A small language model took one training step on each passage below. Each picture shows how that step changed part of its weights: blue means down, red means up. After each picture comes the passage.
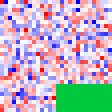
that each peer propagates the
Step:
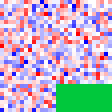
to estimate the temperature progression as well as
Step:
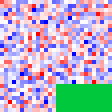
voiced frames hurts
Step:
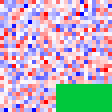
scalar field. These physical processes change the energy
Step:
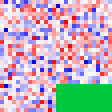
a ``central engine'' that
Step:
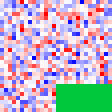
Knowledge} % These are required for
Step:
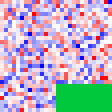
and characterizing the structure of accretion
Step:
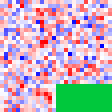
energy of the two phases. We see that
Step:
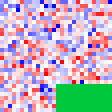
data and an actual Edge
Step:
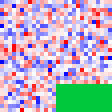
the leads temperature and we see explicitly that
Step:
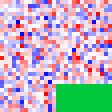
2-d XY model} \noindent
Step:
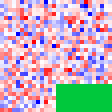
from TM2. The default
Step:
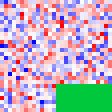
be exploited in the computation of
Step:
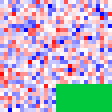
added to perform multiplication between the
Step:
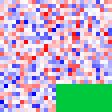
attained a state of equilibrium between loss and
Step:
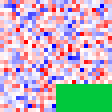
the first moments are given by
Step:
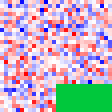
Even so, it does not seem
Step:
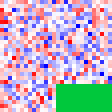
example we have that the asymptotic infinite
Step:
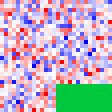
Each operator $A_k$, which
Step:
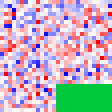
parameter $\varepsilon$ identifies as
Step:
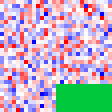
who is blind or visually
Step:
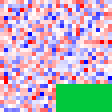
be assumed to) apply the map
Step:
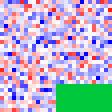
from the development of high performance computing
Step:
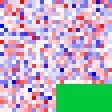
``To code, or not to code:
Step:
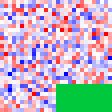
flow and eliminate the
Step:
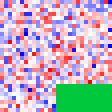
individuals and remain constant. When the
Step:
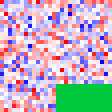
represent the electric field in the free charge region
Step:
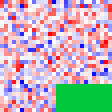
and the original image at the top.
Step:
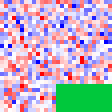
'a quantity x has a
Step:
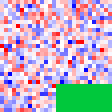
now take the limit $a'\to
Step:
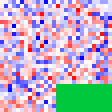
drives the explosive growth of all
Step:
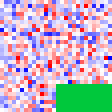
and negative QA pairs, we evaluated
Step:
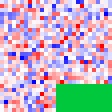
For the uniform nucleon Fermi distribution the
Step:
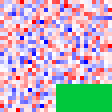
of objects). The red curve is the variation
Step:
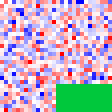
B-spline because it can
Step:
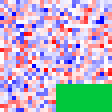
pinpoint the mechanism powering the observed
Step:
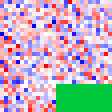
engineered geometric setup implies a
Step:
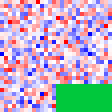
inner product in a Hilbert space
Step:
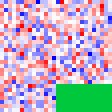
(E-field) we obtain:
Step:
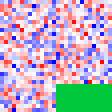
same dataset, experiment setting and evaluation metric
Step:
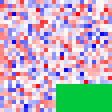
recording positron decay asymmetry
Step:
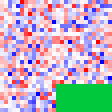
can investigate the effects of the first black
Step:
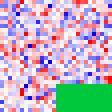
the direction of an axis changes by approximately the
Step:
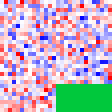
and the libration period is $\sim
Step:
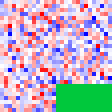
same time, the larger $\theta
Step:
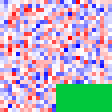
rings corresponding to the gaps between the
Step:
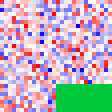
in general, we have to deal with
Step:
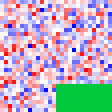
the $n^2$ qubits in
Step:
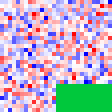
Python module that implemented
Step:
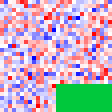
Y. Roblin and F.
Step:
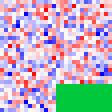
an ensemble of quantum dots with
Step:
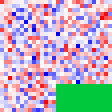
Y. Kluger, J.
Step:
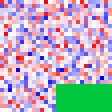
returned the result in a signed
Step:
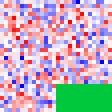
that incommensurability of the
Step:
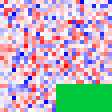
10^{-4}$ relative to the bulk
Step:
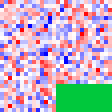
of the stellar disk. Because the errors
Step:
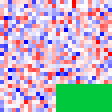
By averaging the atomic masses and spring
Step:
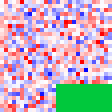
rewritten as $\sim \sigma m
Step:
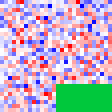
a large but finite lifetime, the
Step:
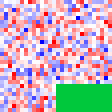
\end{figure} The occupation
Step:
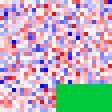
stations, cluster heads and
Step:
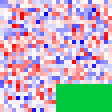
the two populations, we adopt
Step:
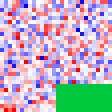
speed $v_{\textrm{th}}$, since
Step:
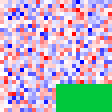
Fuzzers such as
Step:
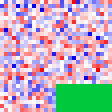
solutions. Solving this equation for each
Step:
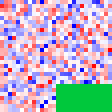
enormously their scope of
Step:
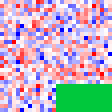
per Joule result for various
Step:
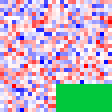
an electron plasma wave driven by
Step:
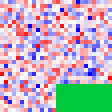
by \citet{bach+14}
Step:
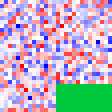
(III). \item{Contribution
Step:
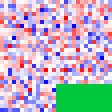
counterflow velocity is observed to change the
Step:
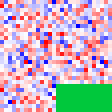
have the $g$ and $r$
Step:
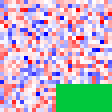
remain stable in all the range of parameters
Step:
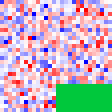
We aimed to observe the remaining
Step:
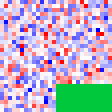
returns $A_h^T
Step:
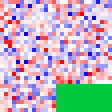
limit $t_c, t_f
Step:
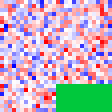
disks (e.g.
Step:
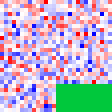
series of FR, required for
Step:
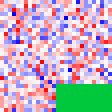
(a) Schematic view of
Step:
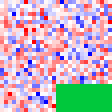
emission lines that were faintly
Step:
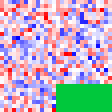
below by a sharp peak, which
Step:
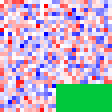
from internal memory and newly receive
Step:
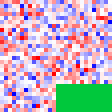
training a linear classifier on top of
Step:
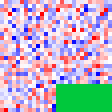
control. Then, we measure the
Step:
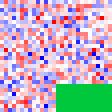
In addition to the metadata
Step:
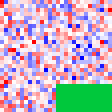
in which deviations from GR are
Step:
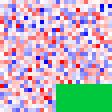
(where $R_e$ is the
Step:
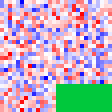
A torus formed from the
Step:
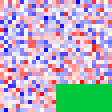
one that involves the redesign of
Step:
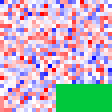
(1-\lambda^2 \Delta
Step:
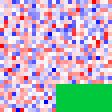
back to the trajectories we identified some common
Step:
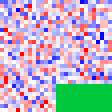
larger amount of money compared to
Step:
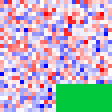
growth. The radiative transfer of the dust
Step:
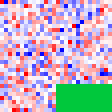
files that largely consist of
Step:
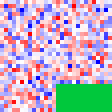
of a high end acoustical
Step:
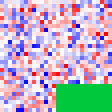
planet atmospheres
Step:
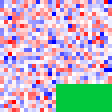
and derive a simple expression for the generation
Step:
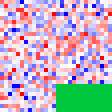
two independent single muons occur within the
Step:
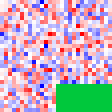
the Si substrate can
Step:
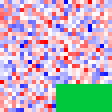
gives the radius of the CO emission
